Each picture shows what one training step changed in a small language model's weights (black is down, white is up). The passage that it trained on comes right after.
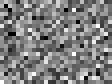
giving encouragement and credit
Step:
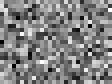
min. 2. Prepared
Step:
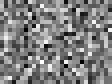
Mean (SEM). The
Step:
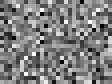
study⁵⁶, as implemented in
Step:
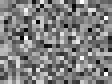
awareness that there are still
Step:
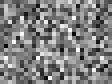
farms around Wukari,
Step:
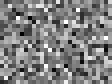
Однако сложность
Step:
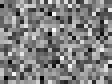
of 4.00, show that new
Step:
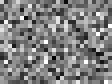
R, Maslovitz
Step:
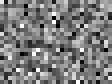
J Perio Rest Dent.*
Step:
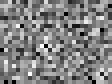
will bring potential benefits through
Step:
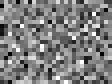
on the dependent variable,
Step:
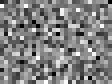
шу жумладан,
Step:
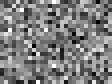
The code generation capabilities
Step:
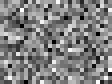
than counting how many extensions
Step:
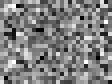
if teachers have used proper
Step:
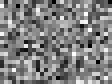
розриви: у чому
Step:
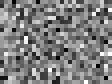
of Abstracts*,
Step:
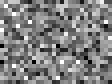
output voltage for a variation
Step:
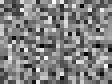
Relaciones Exteriores de
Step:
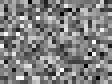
Early Human
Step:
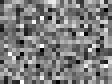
more consistent dose management across
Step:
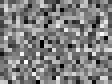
dan berinovasi.
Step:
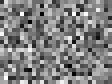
bilan birga keladi.
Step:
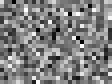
subsequent 2 year treatment
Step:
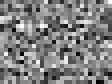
This document partly complies with
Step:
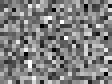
ilişkin olumlu ve
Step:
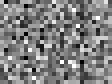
contra el holocausto
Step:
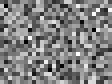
», français et
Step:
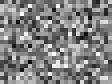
مدينة –
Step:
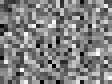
strengthen community-based socialization by
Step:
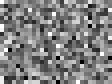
pour des usages distincts.
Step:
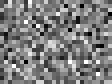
The authors declare no
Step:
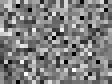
ensure maximum accuracy in groundwater
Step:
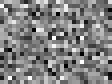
como objetivo principal, de
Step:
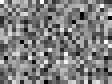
within the salt marsh
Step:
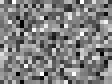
muestras de heces del
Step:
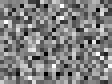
infrastructure, the responsibility to
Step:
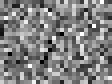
Exchange Rate,
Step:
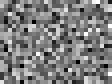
study focused on advertisement
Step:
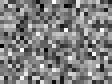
Health Unit, in the care
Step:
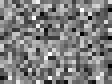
following sub-sections describe
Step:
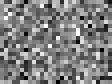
increase social harmony by
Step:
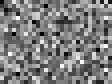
iqlim, o'simlik
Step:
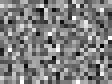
ва ҳиндларга
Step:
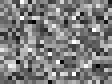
a la realidad, planes y
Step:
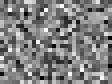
an equal volume of
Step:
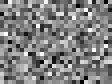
Data Mining, Support
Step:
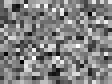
y los colaboradores de una
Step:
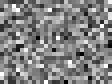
siyah şarapla
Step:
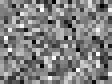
las competencias que realmente
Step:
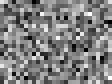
REGIME DE
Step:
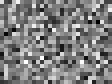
for Humanity’ Programme
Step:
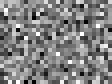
integrated services and ensuring
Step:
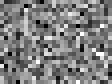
agressão de forma sistemática à
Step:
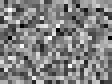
interstate borders of
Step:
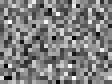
него самого. Эти
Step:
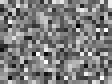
Haq mentions their transitive and
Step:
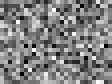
still possible, a significant portion of
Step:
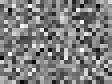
De winst is maximaal
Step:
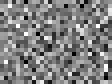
means the knowledge and application of other
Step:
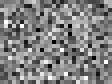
dan praktik mentoring
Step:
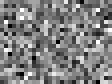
to diabetes in
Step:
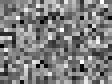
manner where the main rider and
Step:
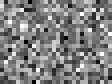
C_{out} . The
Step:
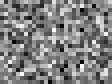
having the very least influence on
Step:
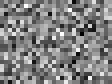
of approx. 300
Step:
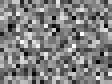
Bu ta'lim siyosati
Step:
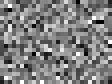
HHMI would have devised
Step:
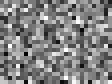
personalului didactic din
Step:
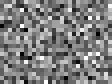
is an excellent predictor
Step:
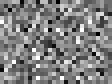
that companionship was also
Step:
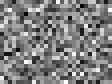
speed Number of days
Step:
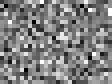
Banyak perusahaan
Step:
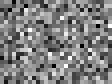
analyze the adoption level of the
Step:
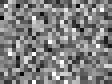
junction & second one was
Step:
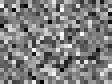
interlinks to the second
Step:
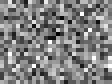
are now only 3 countries
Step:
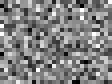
grupo focal en un
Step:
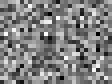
cinta dan rasa
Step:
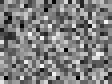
the Muslim, was
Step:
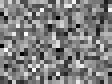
use of this mixture in environments
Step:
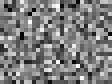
footnote call number
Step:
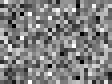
fanlarni o'qitishda
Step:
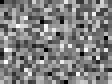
at a consensus. The
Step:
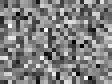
davlat inspeksiyasi
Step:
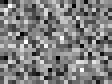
in businesses. VI.
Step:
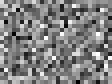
va yolg‘on
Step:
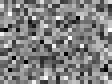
меню вынесено
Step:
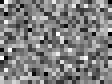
mujeres sufren
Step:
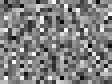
The Advisory Board also
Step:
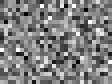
refine priorities for the
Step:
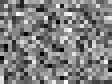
além da diminuição do
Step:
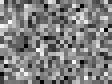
qilinishi holatlarining
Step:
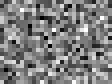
salvo poi constatare che
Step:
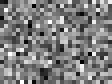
Presentation and Analysis In
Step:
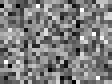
população urbana em
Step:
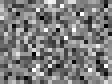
1- чизма.
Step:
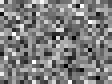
Communication establishment and analysis
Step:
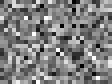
21 survived for 2
